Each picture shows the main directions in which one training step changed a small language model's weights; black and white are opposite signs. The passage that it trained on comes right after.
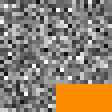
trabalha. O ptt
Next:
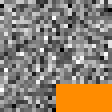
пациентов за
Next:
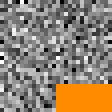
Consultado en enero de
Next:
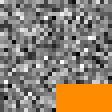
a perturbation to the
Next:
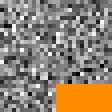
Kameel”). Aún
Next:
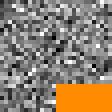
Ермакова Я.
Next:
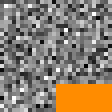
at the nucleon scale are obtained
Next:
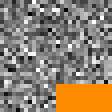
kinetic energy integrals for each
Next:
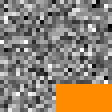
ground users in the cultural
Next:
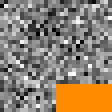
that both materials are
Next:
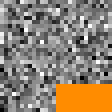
balance. In our approach we
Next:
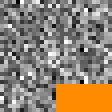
una generazione e da un
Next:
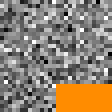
the direct X-ray emission from
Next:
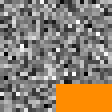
that is resembles more
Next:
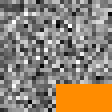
q_x l_N}\cos
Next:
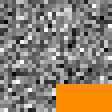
\end{eqnarray} First, we
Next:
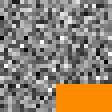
log masuk. Setiap
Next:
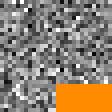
Moreover, we would
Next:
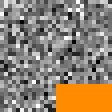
dan over meerdere
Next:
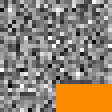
hispida* l) and
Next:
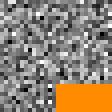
to room temperature. We embed
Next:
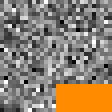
Под *числом
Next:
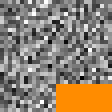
single seed runs of all the
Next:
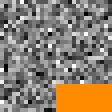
films were conditioned by
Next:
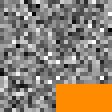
through a series of lattice
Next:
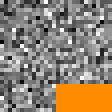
. \end{equation} This distribution
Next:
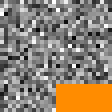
statistical physics[7].
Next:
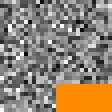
$\partial_0$ is just an
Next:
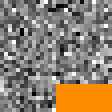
на протяжении
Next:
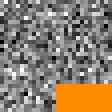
the Planck units, so that
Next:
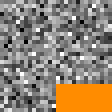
the odds has no locally
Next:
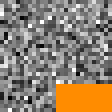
bu talabning shaxsiy va
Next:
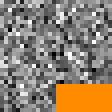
field $T$; 4) from
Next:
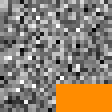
PMT, the shadow of
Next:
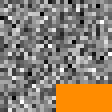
MeV. The resulting values are $
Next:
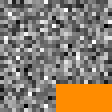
de onderzoeksdata
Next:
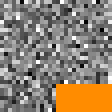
stands for the mass of a
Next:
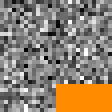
mujeres, mientras que
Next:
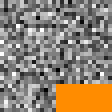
System Design*.
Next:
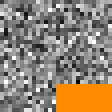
York: The Museum of
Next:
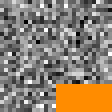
баркамол инсон
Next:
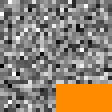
a meter box including
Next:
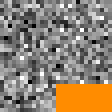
People's Commissars
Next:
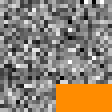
inclusion of hadron gas
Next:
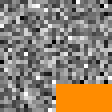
requirements are subjected to a
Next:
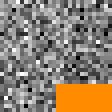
7, то принимая
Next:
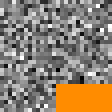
$\Lambda$CDM predictions and
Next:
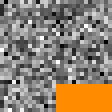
of the order of a few
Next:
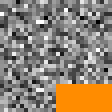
ega. Shu sababli
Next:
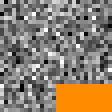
формы кривых
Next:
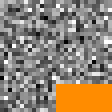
the piston-like
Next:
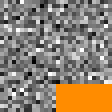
clássico jogo
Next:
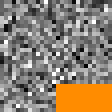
ensures that $\mathcal
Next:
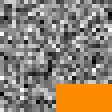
quit the experiment whenever they
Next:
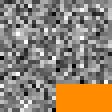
are trained at a particular
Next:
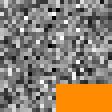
order to identify the final state
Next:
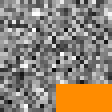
is dedicated to our
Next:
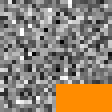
sea quarks do not play
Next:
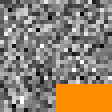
algorithm (using message
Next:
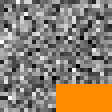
using a LED light source
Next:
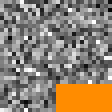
de Kinshasa.
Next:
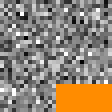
the Tunnel Film.
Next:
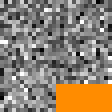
Studies of the projected
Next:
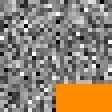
paper is to provide the
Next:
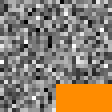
number of the topics is set to be
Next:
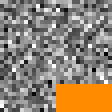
fundamental interaction in
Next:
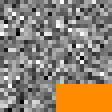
\textbf{\# of Residential
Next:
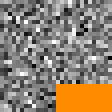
to allow for correction of
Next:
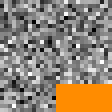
Applying them
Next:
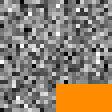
approach may aid in physical
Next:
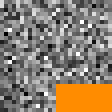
copies of the nuclear
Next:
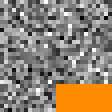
than estimated directly. The
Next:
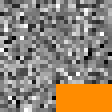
in general cannot be properly
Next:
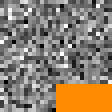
hosil qilish va «i»
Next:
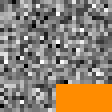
SED creation. For the
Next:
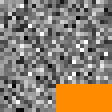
will not be captured at any
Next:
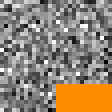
it was suggested by
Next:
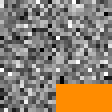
kuni hukumatning
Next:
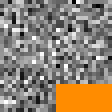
contour plot of the
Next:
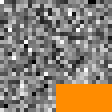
la ciencia básica
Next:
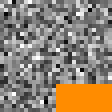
even if these have optimal
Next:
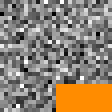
mass stars towards the
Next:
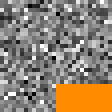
input feature matrices. The
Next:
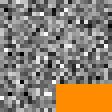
tidal deformability and
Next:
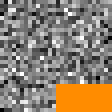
The solid and dotted lines
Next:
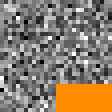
Surg Engl.*
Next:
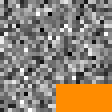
progesterone on the accumulation
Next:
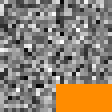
of this black hole using the
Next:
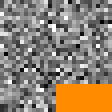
so'z va iboralar:
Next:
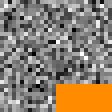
availability of the real
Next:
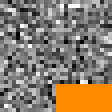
aber auch der LP
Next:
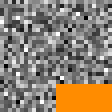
the shaded bands indicating
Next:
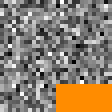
correlation functions are expressed
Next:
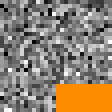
generalised to other GW
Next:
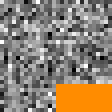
qu'en son absence
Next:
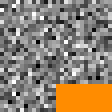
памяти как
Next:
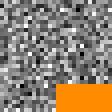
correspondieron a
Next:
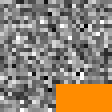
yüksek oranda
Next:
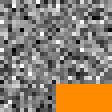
– бізнесу,
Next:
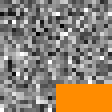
deem to be reasonable;
